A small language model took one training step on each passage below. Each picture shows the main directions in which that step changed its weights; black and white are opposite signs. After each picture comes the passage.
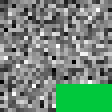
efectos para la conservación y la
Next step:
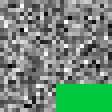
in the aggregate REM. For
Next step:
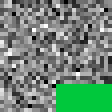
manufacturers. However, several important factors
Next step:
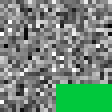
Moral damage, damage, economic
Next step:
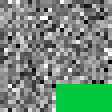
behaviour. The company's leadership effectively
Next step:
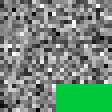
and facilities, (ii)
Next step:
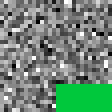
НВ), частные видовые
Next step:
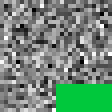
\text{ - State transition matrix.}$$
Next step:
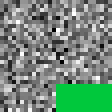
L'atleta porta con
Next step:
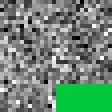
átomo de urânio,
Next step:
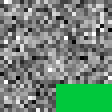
also reported setting small, achievable
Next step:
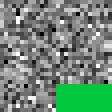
con los acontecimientos políticos
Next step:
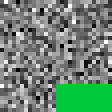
it is verbally conveyed.
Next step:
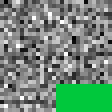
by focusing ramp-up enablers
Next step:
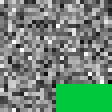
Latitude Longitude
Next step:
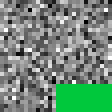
security at work (Y) are the four
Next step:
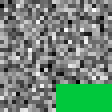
системы национальных ценовых
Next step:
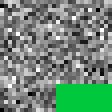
loading test specimen in test press
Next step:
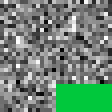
led to significant variability in reported concentrations and
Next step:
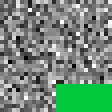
guidelines in May 1987, the
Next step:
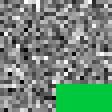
prediksi variabel nilai
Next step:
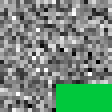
tashkilotlarni (vazirlik,
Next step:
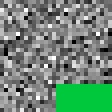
in this work. The specimen was
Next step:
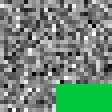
workshops with a limited number of
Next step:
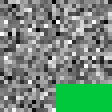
tayyorlash. Tadqiqot ishida
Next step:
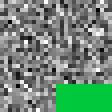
barclays banki xizmatlar
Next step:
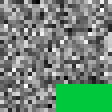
enhance the existing waste management protocols at
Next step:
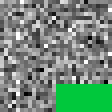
etetuǵın kásip
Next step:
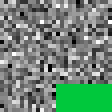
violent to harvest or
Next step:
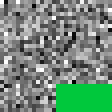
medya teknolojilerine
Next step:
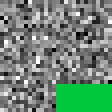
through a combination of grid and
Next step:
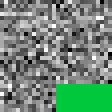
Qishloq va chekka
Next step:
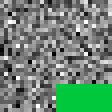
нестабільність політичної
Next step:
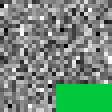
/ FMI : Fonds
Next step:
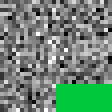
Beruniy kuzatuvni
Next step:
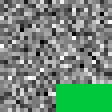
= .64$) Technical issues with
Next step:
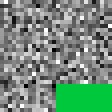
ډول فعل
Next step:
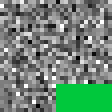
defences (Stireman *et
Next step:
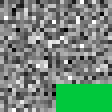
is superior to the Alvarado score.
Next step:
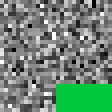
les caractéristiques perçues
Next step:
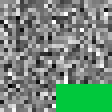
women are generally not encouraged to
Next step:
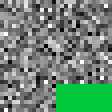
the land area can be seen at spatial planning
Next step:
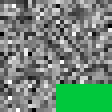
automatic hourly water level monitoring
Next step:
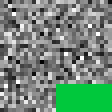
elección que hacemos tiene
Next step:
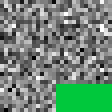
suggestions, making it crucial for improving
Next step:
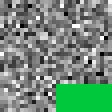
the employees? 1. Strongly
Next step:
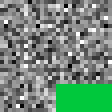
gender, dominance, etc.
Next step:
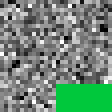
paz. Una mansa
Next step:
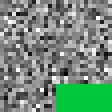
child knows about science. -
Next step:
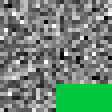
delle nevicate e la
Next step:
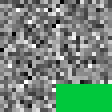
radiation patterns. The computations were made
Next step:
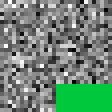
that they will lead to outputs and outcomes
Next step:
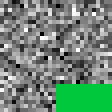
la confidencialidad de los datos
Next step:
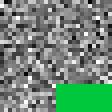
*sm* uzaqlıqta
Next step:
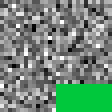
far from complete. There is a significant amount
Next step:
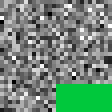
for flow and compressibility using angle
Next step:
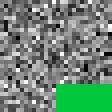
mumkin. Masalan, mehribon
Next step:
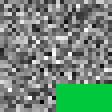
Qon aylanishga ta`sir
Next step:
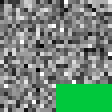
aeruginosa*, a
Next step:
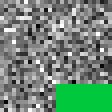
in electronics. Based on the activities conducted
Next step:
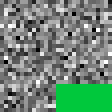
Does the religious group in question provide
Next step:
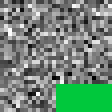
картинах художников
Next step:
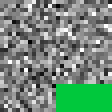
Respublikasidagi eng yirik
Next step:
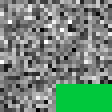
музейных объектов и
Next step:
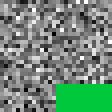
coefficient of SEM conceptual framework for
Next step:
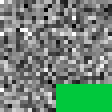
institutlari (oila,
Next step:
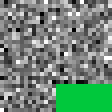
from the Gravity Project was
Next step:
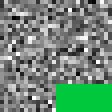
va molibden saqlagangan
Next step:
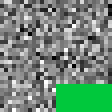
актуальную проблему в системе
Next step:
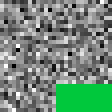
heat transfer problems and energy conservation in
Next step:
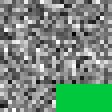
dose administered was assigned
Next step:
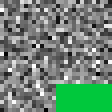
Relationship between reproductive phase duration
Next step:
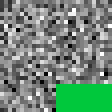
Prezidenti Abdulla Avloniy
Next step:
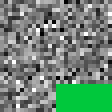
This paper takes a critical look at different
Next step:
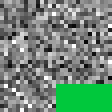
e a implementação de combustível
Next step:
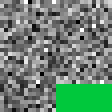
del riesgo, siendo
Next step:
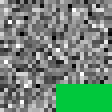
mashg'ulotlarni tashkil etish.
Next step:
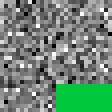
current employees, contractors, or business
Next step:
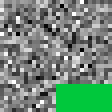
Fozilovna Korxonaning
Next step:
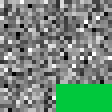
was independently linked to HCV,
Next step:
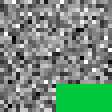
Taylor, NHM Photo
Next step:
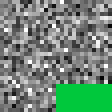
there is a significant increase in the incidence
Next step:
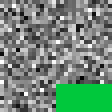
Interest Rate in order to curb
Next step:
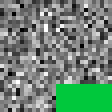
Assurance indicator to be significantly important
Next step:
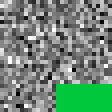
estadísticas obtenidas del
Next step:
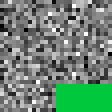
2035 года Источник:
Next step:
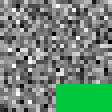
wind maps for 11 mean recurrence
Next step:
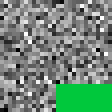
3: Boundary Conditions
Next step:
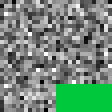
pasirodo, kad
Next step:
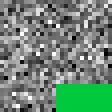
оширилади. Сўнгра
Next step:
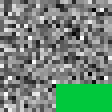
basin comes from the relative
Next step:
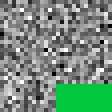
constructed by the interactions of individuals within society
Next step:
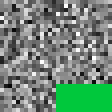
developing and using drugs from the initial
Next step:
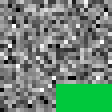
positive depending on various demographics and
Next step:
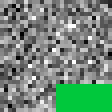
biodiesel – Programa Nacional de
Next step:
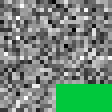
environment features, and access to services and job
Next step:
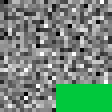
RJ, Cox R,
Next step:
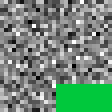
was observed in 14.9% patients.
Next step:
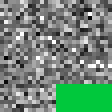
project aims to provide solutions for local governments
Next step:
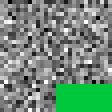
вільному доступі до
